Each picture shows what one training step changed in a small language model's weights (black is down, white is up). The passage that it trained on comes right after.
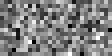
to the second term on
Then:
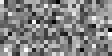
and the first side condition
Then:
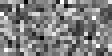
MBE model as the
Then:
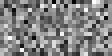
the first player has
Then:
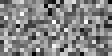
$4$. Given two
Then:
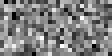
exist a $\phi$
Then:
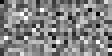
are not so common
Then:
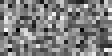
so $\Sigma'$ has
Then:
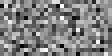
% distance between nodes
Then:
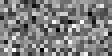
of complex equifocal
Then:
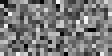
fact more clearly,
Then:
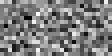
a fixed point by Lemma
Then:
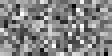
with, namely:
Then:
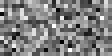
joint distribution of
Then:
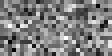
the accuracy) of the
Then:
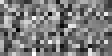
where $K$ is
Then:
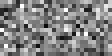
Otherwise the
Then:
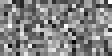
Taking into
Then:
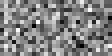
$ as a linear
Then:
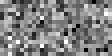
as the transition matrix
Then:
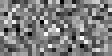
of this paper introduced a
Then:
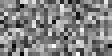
any non-negative integer
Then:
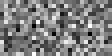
$V$ such that
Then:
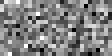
to deal with
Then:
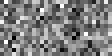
sequence of homomorphisms \[
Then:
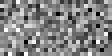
are directed to give
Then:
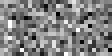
the parameter space to identify
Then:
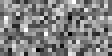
for some positive integer
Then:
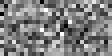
particularly adept
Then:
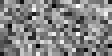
\to G$ is
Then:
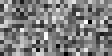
sequences. For the particular
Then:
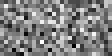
there exists an element from
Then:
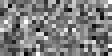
and local map satisfying the
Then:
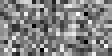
of concentric,
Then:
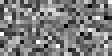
denote the subgraph of
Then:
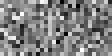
times, and one can
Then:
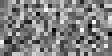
$m$ even.
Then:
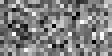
but it was never
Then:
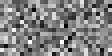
the contributions of the
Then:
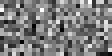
junction, introduce our
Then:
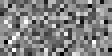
and lower limits of
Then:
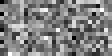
hereditary subalgebra.
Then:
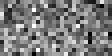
$2$ in the
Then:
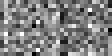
$E$ can be
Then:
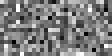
follow the same approach as
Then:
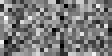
space variable $x$
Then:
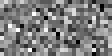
full measure. We derive
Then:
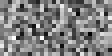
such that the norm
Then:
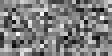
interplay of the
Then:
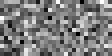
Summation is
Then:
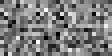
current iteration.
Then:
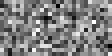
Moore graph with degree
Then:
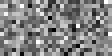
property was established in
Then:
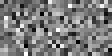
can give an explicit formula
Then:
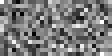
only a few
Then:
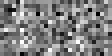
are strictly less than those
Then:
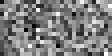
\newblock To appear in
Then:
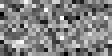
constraint programming
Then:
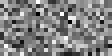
model of gradient type,
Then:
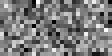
corners in order
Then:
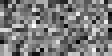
at time $n$
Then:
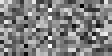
a compact connected group
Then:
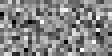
the densest known
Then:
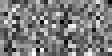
of $G$
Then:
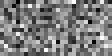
surface. We denote by
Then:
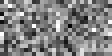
dW_r -
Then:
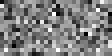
congruence is
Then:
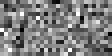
around in order to
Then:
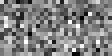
based algorithm cannot converge
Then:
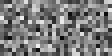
appear by the construction of
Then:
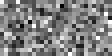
defines the Gauss
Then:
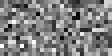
it follows from the proposition
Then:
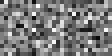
we make the following
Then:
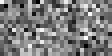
\infty} \ti
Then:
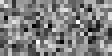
the displacement
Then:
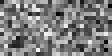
out in a more general
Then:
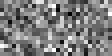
second statements of the
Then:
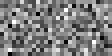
complete the proof.
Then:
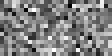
the transformation is a
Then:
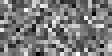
balance model
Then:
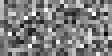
keep the
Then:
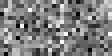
their symmetrized
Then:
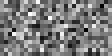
confirm the
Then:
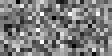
series is associated with eigenvalues
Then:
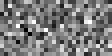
is an SBM
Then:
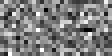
yields the claim.
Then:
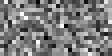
recall some definitions.
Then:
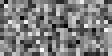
look at the long
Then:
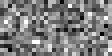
and practical
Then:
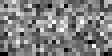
and spread rate
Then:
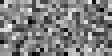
at the atomic
